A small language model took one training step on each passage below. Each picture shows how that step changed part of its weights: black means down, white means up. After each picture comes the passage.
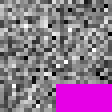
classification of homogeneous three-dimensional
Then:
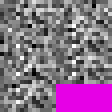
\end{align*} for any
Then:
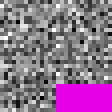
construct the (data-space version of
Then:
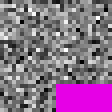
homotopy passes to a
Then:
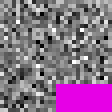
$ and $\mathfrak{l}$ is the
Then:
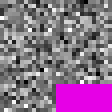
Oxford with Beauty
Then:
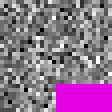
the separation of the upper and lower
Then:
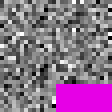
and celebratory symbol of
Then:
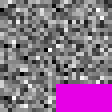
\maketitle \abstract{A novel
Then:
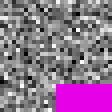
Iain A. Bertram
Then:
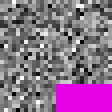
equations defining it where $L_s
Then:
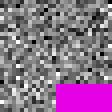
{\em unfree factor} of (the
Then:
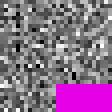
the embedded $f$ flag.
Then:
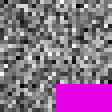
finite value in the infinite volume limit. Therefore
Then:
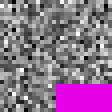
cell contains the origin. We will denote by
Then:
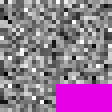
College Station,
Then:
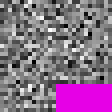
(CYBE) for
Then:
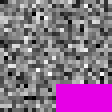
real numbers. A wide variety of
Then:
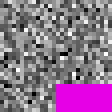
in $r$) of the given initial value
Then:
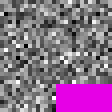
models, encompassing generation
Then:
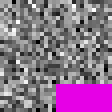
classes, this is an equality of
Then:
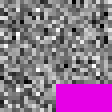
and by $\mu = \sum
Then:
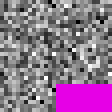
shows the RIUN of
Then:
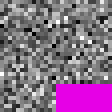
only shows the results for input signal
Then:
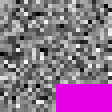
stated above, the effect was not observed
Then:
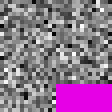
only close to the edge of the allowed
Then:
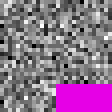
\] for all $P \in
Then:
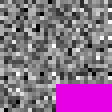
\textbf{Probing the localization
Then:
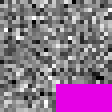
conserved without affecting our results.
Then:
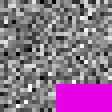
under the non-Hermitian
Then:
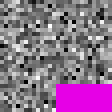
phase, but the arctangent
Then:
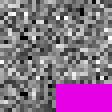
substituting it in Eq.
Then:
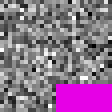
sufficiently large. For two sequences of
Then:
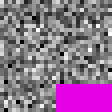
\dots, \ell$. We also
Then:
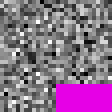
but have not been experimentally verified
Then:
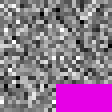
is a variant of the well-known
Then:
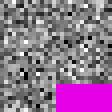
models, Whittaker et
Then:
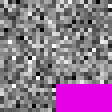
derives three high-level
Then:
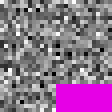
generic $C$ embedded with
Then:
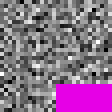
shown in black and was discussed in the previous
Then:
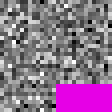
direction, suppose that $f$ is an
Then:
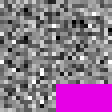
= \frac{\partial \phi_{\rm
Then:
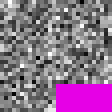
hence at higher redshift in
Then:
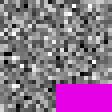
injective on predictable processes, so
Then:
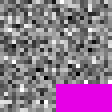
external air. The door
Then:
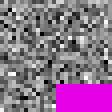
$y$. Denote by
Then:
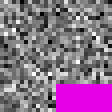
series. Section 7 is devoted to
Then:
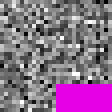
of using randomness realized as a function
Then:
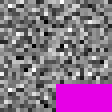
extend it to the entire algebras
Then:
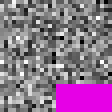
expansion of the tensor spectrum by presenting constraints
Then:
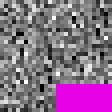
the matrix polynomials of the form
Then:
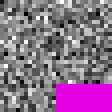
graphs. For completeness, we
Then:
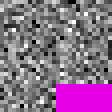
context of the selfreference problem
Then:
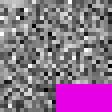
properties of squeezed states in quantum
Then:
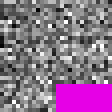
sources. } \maketitle %
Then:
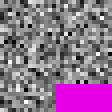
\Z$. \end{enumerate}
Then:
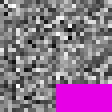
can be calculated by using that both are
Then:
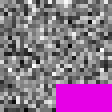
In the case $p \equiv 3
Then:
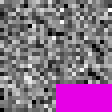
\end{equation} this had been
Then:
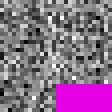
pair is in a color singlet state,
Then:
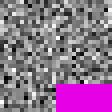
$D$ in the previous proposition may not
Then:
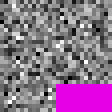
consumption and consequently maximize the
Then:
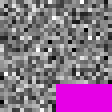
the product of $\rho_1$ and
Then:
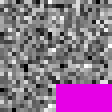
the expansion, only remain the terms which contain
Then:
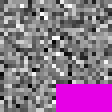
can be quite imprecise. To
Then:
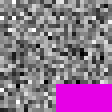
game are $r = 0$ for
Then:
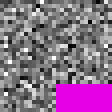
integration even in the presence of local
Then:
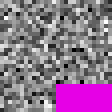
gap. we find that for
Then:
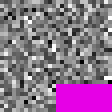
the second part on the rhs of
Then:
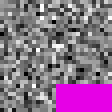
the solar channels considered,
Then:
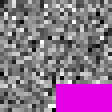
is assumed that $\bar c
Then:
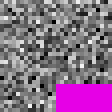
results which are useful in potential theory and
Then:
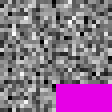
such as voltage sweep rate,
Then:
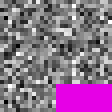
graphene. In sharp contrast
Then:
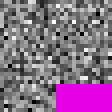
is then represented as \be
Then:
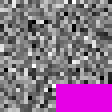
algebraic submanifold in $\mathbb
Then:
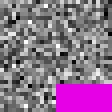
diverse set of measured data. We
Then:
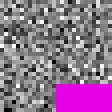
emittance growth of about
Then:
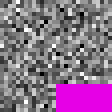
beam splitter as the path
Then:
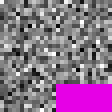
\end{array} \right), \]
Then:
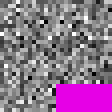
be the morphism of varieties that
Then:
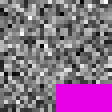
a modified form. The maximum relative
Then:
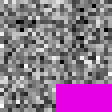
course of the data cleaning
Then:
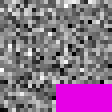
Majorana oscillations
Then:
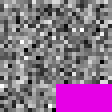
a qubit on each $x$ and
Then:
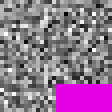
three-lecture series by Henry
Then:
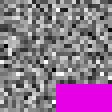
output boundaries to the pant
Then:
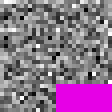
$\mathcal L$. The Kauffman
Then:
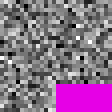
do not observe a complete straight line in
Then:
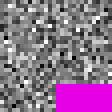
iteration and focuses on evaluating the
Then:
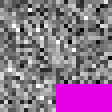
a group is \emph{exactly
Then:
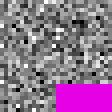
= 0$, the Orlicz space
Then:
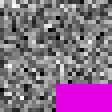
its routing operations rather than a
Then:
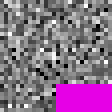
${\bf A}$ can be represented as
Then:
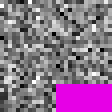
GCE pipeline by
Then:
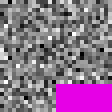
about Equation $(\E_{n ,
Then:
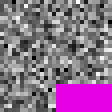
false alarm probability
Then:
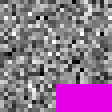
in the rosasite the shifts
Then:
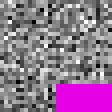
perturbation. Comparisons with
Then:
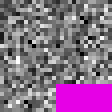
\, , \end{eqnarray} and can
